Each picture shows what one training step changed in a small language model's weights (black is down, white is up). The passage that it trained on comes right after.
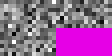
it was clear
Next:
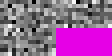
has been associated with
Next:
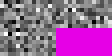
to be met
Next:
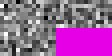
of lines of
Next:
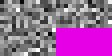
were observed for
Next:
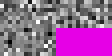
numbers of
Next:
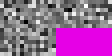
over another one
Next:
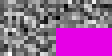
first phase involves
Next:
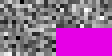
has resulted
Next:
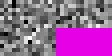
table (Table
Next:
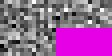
energy and mass
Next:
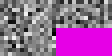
the OEt
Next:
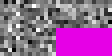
for me, and
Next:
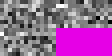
and communities as
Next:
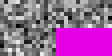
into concrete
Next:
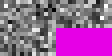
rather than
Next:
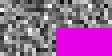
gather all the
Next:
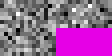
Engineering from
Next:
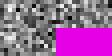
flow chart to
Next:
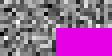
removal of
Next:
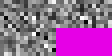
Disease of
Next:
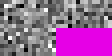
with nano
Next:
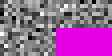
visual and
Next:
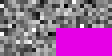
we observed a higher
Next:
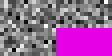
the ring of
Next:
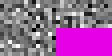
reported that, the
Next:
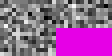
in these regions
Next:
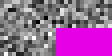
awareness of
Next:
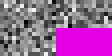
as 1st
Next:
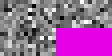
This applet
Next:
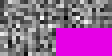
specific molecular
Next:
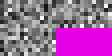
data analysis was
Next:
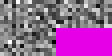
covered with
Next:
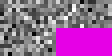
to attract
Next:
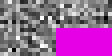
for investigation of
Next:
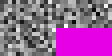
the system is in
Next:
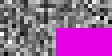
operations are
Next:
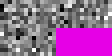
+ \dots
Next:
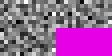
optimization analysis.
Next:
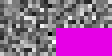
objective is
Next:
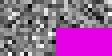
asked to
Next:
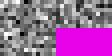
process starts
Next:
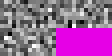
due to a large
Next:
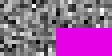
commented on
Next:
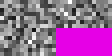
task is
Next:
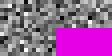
1. Three
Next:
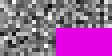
its polar
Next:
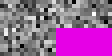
This paper investigates
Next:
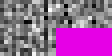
rapid development
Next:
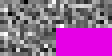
of reality
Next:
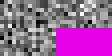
increase their risk
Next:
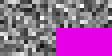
region stake
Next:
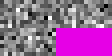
based on two different
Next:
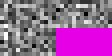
of modern
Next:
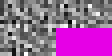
assessment of
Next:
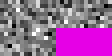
as a key
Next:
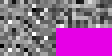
or due to
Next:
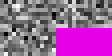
in Rivers
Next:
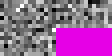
about Estero
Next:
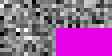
interaction between
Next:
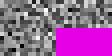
want to be
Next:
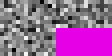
procedure was
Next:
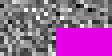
ascertain what
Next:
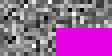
coming years the
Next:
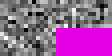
involving more than
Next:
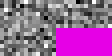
has gained a
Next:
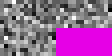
paper, a
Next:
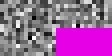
learning spoken
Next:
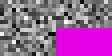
to the load
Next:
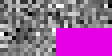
by company
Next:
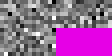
L2 learners
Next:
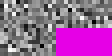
to the hair
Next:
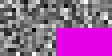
should be low so
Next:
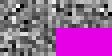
and profitable
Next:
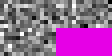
of all responses
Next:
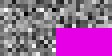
a significance value
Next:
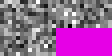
will need proper
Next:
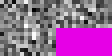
focus on the common
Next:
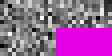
varied in those
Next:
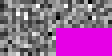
available in the
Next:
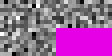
ground electron
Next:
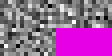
no visual
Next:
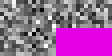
range of suction
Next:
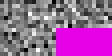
as granular
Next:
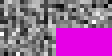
compositions are
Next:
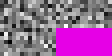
an area of
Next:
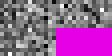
speed, but
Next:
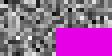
to look into
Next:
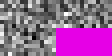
have some idea
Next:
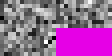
amount among
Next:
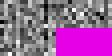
technique to
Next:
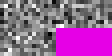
of data using different
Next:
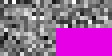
normal cellular
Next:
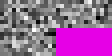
to maintain an
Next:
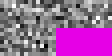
identifiers of
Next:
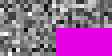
and incentives
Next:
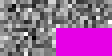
One Health
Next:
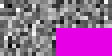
the maximal
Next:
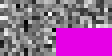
popular asset
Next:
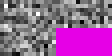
is reduced to
